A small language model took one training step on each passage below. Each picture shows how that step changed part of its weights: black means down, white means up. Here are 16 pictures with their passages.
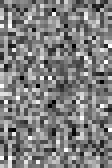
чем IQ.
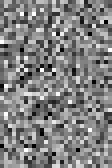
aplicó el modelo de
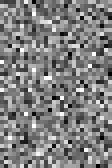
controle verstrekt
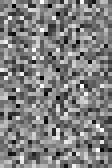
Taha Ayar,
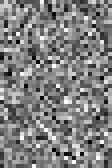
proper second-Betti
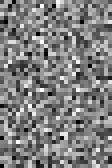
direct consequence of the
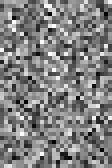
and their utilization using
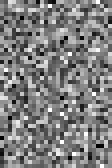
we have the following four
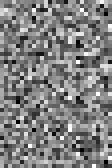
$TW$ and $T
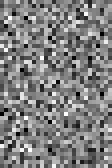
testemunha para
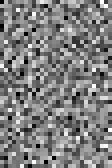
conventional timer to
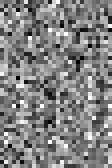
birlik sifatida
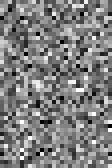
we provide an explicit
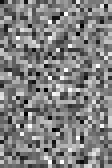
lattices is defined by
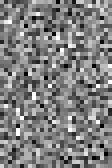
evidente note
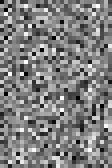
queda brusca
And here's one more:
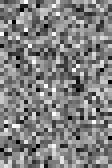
va xavfsizlik
